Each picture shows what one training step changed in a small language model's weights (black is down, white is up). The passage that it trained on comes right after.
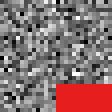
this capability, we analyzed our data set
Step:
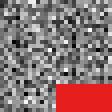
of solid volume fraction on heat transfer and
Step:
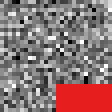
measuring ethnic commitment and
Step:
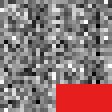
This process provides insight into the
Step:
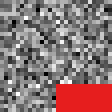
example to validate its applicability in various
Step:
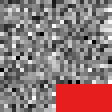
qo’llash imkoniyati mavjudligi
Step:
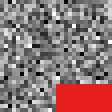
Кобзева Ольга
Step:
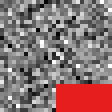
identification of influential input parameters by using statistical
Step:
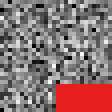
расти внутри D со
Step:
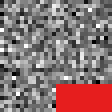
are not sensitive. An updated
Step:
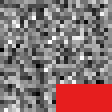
system for a representative sample confirms the
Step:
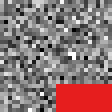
o‘simlik dunyosining
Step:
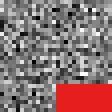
a 2-packing in G and
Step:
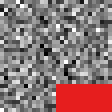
\times 3^b \times
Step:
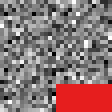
pelajaran yang lain, bagi
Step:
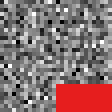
da ação inflamatória,
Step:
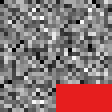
energy consumption, wearable applications, energy
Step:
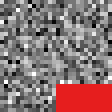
pregnant women in areas where the disease
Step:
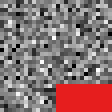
management of BUMD in accordance
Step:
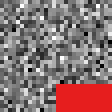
eurasian integration, Banking
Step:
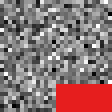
of the society. - Guidance &
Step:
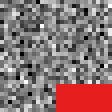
activation and increased synthesis of
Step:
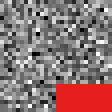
chop etilgan "Gulliverning
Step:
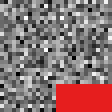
alkaline suspension. More
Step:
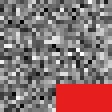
o futuro, em vista de
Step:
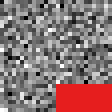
pog'ona, strategik
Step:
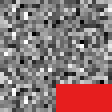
for the initial application on the Space
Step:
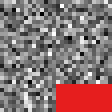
die Frage, bis wann der
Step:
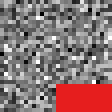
Management, UK, Ph.D.
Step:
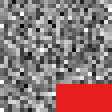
korporativ hamkorlikni
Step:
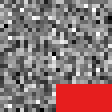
and sensitivity to temperature and moisture
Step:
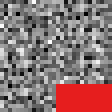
fan. dok. diss. Toshkent.
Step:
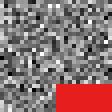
contribute to the scientific dialogue on
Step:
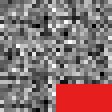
INTRODUCTION Solid waste is
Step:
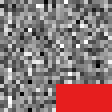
fueron determinadas 24 horas
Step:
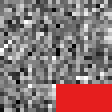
and single-machine deployment,
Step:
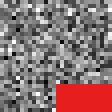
prevalent. Out of 80 subjects,
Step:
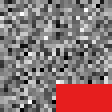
Toshkent: Ilm Ziyo,
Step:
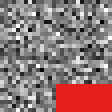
o’ynaydi. Shuning uchun
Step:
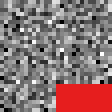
alert association and connection, and
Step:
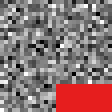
Table 9A. Comparison of the responses
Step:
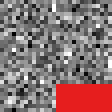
enhanced acceptance in order to fully
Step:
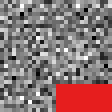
son *Eulychnia
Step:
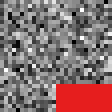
that result in an accelerated or
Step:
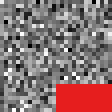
aguas de las decisiones y las
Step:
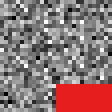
not affect the specific yield of carbon
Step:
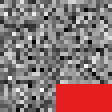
HAM-A Gastrointestinal
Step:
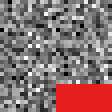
predict the WPI from important
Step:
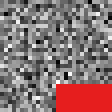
bahwa sistem yang dibangun dapat
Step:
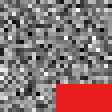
of the students participate in personal actions which
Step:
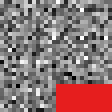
hypomethylation of line 1.
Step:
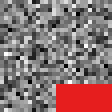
Millennials: A
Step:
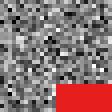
interest of MSME players in using
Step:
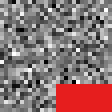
avval 3 oydan so‘ng
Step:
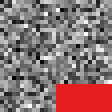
considerable delays. Similarly, the
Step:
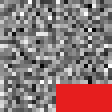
animali consumavano un patate il
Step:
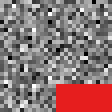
WHO Classification of Tumours
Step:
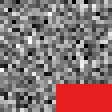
main repository. 10.
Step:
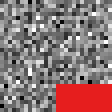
days. - Nasal congestion
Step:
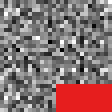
the context of the culture of a particular
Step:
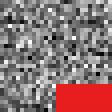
TAPAS 1 [1] and
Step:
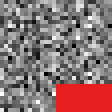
refers to individual satisfaction with body size.
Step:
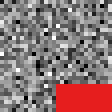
أسلوب التراضي في
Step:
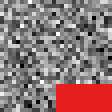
olish ham oqibatlarini
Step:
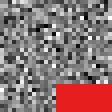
uniaxial tension behaviour of
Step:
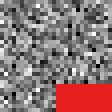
досліджували дану
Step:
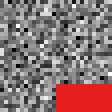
susaygan, taxikardiya ham
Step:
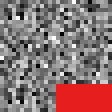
with trunk diameter 50 cm and
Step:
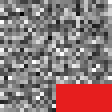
is not evenly distributed along the bus
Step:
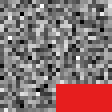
in which women in leading positions,
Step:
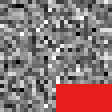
don (*donationware*).
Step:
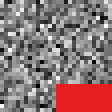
уларни қайд этишга
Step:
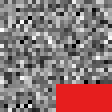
nature of polycrystalline
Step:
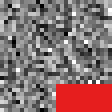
написании работ,
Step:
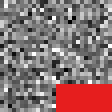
degree of dispersion, but it also
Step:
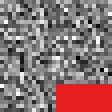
is needed to ensure that residential areas are at
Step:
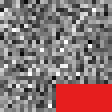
al número total de pacientes
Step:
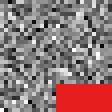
etish va ularni rivojlantirish boyicha
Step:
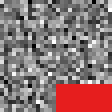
media devices bound to disappear. The
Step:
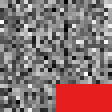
Р. Шмагало, А.
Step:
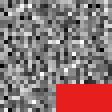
6 – Бракованная
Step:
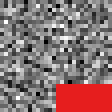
son fundamentales para formar investigadores
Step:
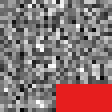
on (limited) information on existing
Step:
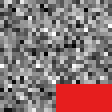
acesso aberto, voltada à
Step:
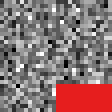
проводити навчання навіть
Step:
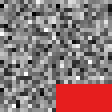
bu ko'rsatkich 1,2
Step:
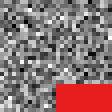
sideband amplitudes.
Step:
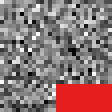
literature, nearby reports, or
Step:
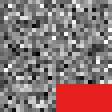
issues - case study Drinking water supply
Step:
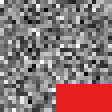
o compartir información. Conclusiones En
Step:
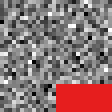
analysis was performed on both the bright and
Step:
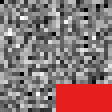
most distinct of human attributes. It
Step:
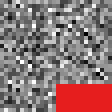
confirm the fact that BWLS
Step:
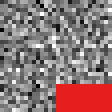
as a viable fuel source. The
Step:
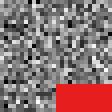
para continuar ou não a iteração,
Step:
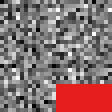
to confirm our analytic results.
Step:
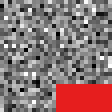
backbone, neck, and
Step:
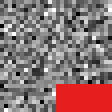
but only as a guide. In
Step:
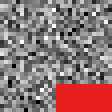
bo’lgan Zavqiy,
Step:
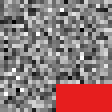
el Agua](#) y [AT9
